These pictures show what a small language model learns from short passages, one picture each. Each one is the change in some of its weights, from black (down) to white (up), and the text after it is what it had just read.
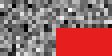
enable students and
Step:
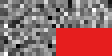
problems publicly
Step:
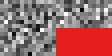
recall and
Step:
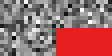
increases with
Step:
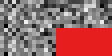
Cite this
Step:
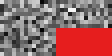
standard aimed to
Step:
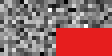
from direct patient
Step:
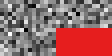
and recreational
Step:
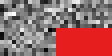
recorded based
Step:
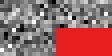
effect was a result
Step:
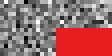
Form of
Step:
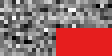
problem was the
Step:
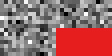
due to cultural
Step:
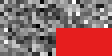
duration for
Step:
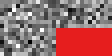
understanding the
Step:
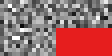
are presented in the
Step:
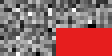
study findings on the
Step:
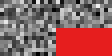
fun subject
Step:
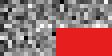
The AUC
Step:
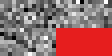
local networks
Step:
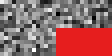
crossed a
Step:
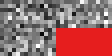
research results were
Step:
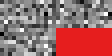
features of the
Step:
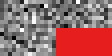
potentials. The
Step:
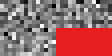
In another
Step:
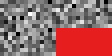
Sciences and
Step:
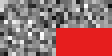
The helical
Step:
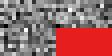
problem becomes
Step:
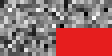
and Numbers
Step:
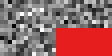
care and
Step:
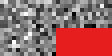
intensity in
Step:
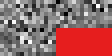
for a work he
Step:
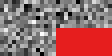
The activated
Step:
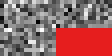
affect yield
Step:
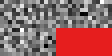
the power to
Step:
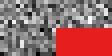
for future
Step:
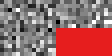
study were patients
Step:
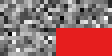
UN Environment
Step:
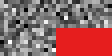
Main challenges in
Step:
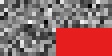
of food
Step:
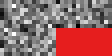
formation of
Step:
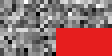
He strived
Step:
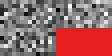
shaped in
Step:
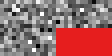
estimated to have
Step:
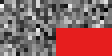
present a value
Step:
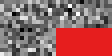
further information on
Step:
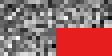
42 patients with
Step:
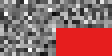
the organic
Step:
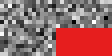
in April
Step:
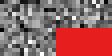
In them,
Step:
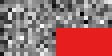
The goal is
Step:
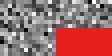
has relatively
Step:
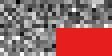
production 22
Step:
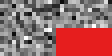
CCU is
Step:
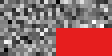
the conversion
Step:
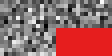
or till those
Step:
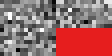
this indicator are
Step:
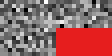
the assumption
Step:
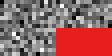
detected) we
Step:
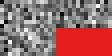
Table 2. The
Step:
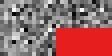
used to model
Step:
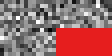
they have no
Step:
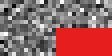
Content of
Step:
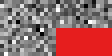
additionality and
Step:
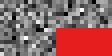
students to read and
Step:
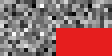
by auto
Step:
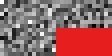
food or
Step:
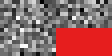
manage the
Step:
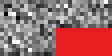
is always
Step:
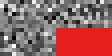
the zones
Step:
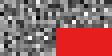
a study that
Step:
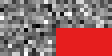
If there are
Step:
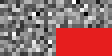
population for the
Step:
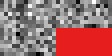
outcome and
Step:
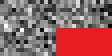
us consider the
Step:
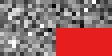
In this result,
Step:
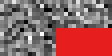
not entail any
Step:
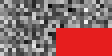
to control the
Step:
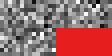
through communication?
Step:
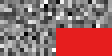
only follow the
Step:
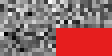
in the 7th
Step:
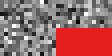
conflict of
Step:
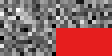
spectra and
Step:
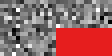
samples according to their
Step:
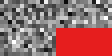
the gas and
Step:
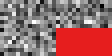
do so on the
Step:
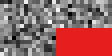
Compared to
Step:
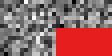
pressure. The
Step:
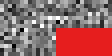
with acute
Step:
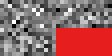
share information.
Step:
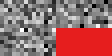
during the communication
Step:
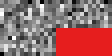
suggest that among
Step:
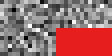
stark contrast
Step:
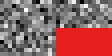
PKM and
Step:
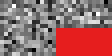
among society
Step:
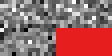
need for new knowledge
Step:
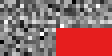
over the last
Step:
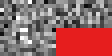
and insecure
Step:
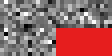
technology assessment of
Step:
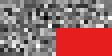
solution, -
